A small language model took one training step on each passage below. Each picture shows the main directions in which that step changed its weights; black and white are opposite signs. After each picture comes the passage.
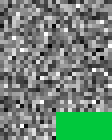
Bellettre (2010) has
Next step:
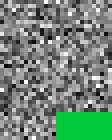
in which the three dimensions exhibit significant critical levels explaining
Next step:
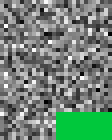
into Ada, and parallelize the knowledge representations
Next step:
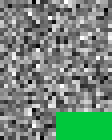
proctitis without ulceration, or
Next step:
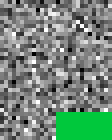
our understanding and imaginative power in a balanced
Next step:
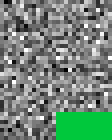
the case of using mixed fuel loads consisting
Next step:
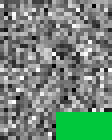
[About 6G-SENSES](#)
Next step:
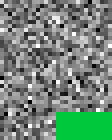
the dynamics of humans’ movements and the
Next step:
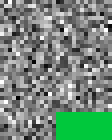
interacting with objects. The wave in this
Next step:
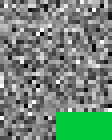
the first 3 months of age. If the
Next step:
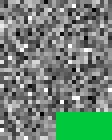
titanium possesses high specific strength at
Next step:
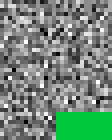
simple benchmarks to assess the performance of
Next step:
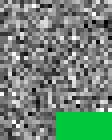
that the temperature dependencies of the black body shift
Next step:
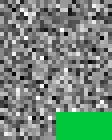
materials Supplement data are available to upload
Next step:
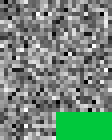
industrial peace. Various laws have also
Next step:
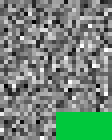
optimal alignment for a group of sequences.
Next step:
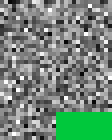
⁵ Universiti Teknologi
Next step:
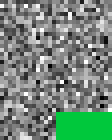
to the main crop productivity KPIs,
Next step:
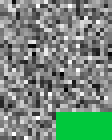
and real wages. However, both the results are not
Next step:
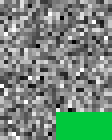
composite plates based on a stress recovery procedure,
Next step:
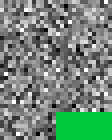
Dignity", *Scientia
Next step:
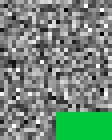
outside the state. The area has very rich cultural
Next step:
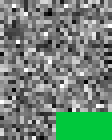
relief services provided by KSEMA.
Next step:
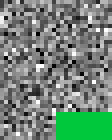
dataset consisted of 583 cases. As seen in table
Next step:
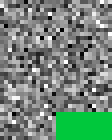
and agglomerates. Establishing
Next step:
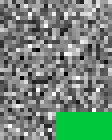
occlusions. To address this, we select the
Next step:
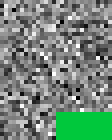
and Presence Protocol (XMPP)
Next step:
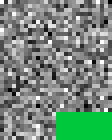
groups. In our study, significant differences were found between high
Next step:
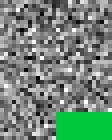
ourselves from them-not in the old
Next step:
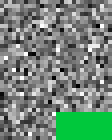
of the transported medium is higher than the
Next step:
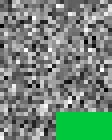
exploration and application of Wasm in the
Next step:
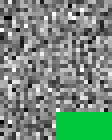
expensive and large devices. More widely available and
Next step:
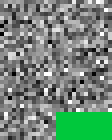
stocking; Fish production; Carbon nitrogen
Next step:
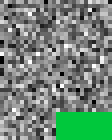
Gaussianity assumption can sometimes prove
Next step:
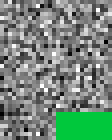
time of slope in the correlation functions of the protection
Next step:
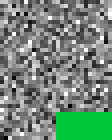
greatly impact financial performance. Financial policies regarding cost
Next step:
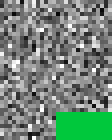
obtain the analysis results: ``` bash $
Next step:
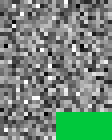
SaO₂ <90% in an independent study after
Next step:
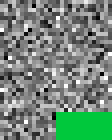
The recent attacks on minors in
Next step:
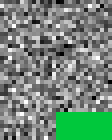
ДТП, як
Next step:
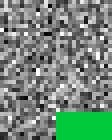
time). A particle with rest mass m_0 at
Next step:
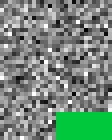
a difference in the relative position in the sequence of the
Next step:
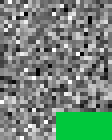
triglycerides, total cholesterol,
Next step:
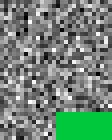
pathways without compromising voluntary motor
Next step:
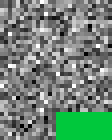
such as safety, ease of use, low cost,
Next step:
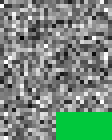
Abbreviations BOD Biological
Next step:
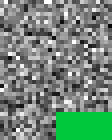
milk is food, breast feeding promotes
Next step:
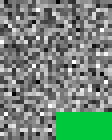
always refer to weather situations in which the flight
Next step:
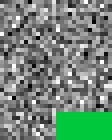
**Daniel L Bowling**,
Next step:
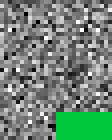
transport demand in vehicle/km
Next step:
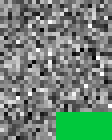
that shape Christian engagement in politics in
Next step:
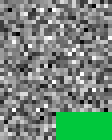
been carried out the heritage ,culture of India
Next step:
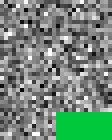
lot of young people from the area, but
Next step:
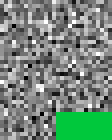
and curium from targets irradiated at the
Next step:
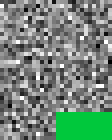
where f_s is the sampling frequency of the signal
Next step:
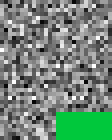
the testis, and is therefore also known as
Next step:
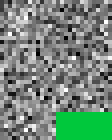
supervision, validation. Nihad
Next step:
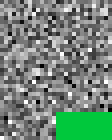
helpful. As we've just seen, although
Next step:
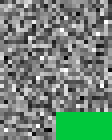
a major concern for designing very large scale integration
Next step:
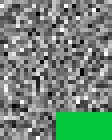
understand better “partnership in mission,”
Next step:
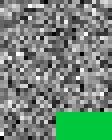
For sections with slenderness ratio above the critical
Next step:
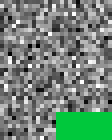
gross error may occur. The results obtained make it
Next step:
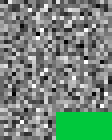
**(b)** System up-scaled with
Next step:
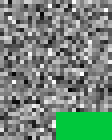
now producing seeds, dispersing them to
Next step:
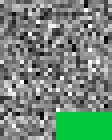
personal spaces was essential. These insights align with the
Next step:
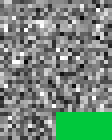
in the case of processes of emergence and for approaches considered
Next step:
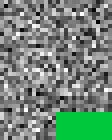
which are treated similarly. Volda et
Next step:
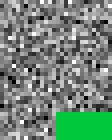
gram production has been recorded at less than 5 percent,
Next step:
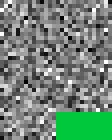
observed a similar pattern for the winter wheat data where
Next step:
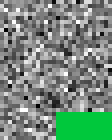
by treating unidirectional impregnated
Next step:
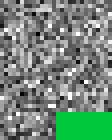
of basic material tests is shown in Fig. 5.
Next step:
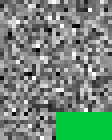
deflection against the volume of titrant added.
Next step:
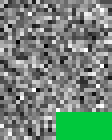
Newton's Method or the Contractor Iteration
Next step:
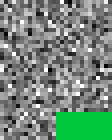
using chloroform as solvent.
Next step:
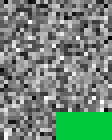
organisations, is desirable, in order to
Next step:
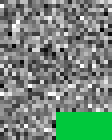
- Lecturer in Aeronautics
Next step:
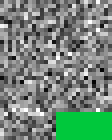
could have been due to the good control of plant
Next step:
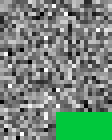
could afford to buy such books;
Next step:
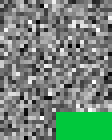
(2024) applied an LCA method to evaluate the
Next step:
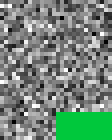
on only JPEG compressed images [3].
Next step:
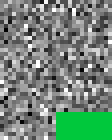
for family doctors. Family doctors
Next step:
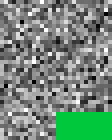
control of mosquito as well as human and
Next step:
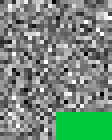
not. This research is to do laboratory testing to determine
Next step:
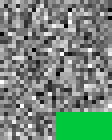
Mining their implicit interests from usage records
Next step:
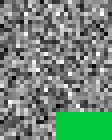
patients) There was a fairly equal mix of
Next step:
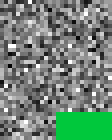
factor. Why hand positioning only affected explicit
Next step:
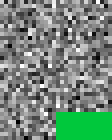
the paper industry. Reusing of this has
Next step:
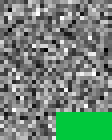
Detector in a Commercial System for
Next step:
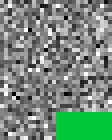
porous seabed, which has been considered as
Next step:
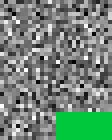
during the rest of the project. Project
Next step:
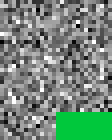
N, S donor ligands¹⁵.
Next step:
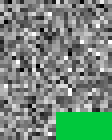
of a closed cycle of productive activities by students
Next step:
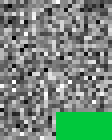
a difference in level of agreement among respondents hence using the
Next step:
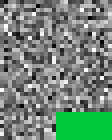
the use of online learning platforms used in the COVID-19
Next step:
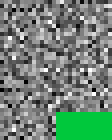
redblack_7 redblack_8 11 22
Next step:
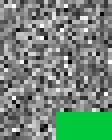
the complexity of the system, which is simple only in
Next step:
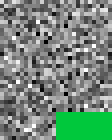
Labour Court made a clear ideological statement:
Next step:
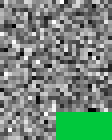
computation method for modelling musical influence – which
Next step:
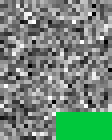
processes (Ozone, H₂O₂),
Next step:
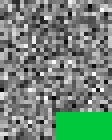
near-optimal power adjustment in each transmission
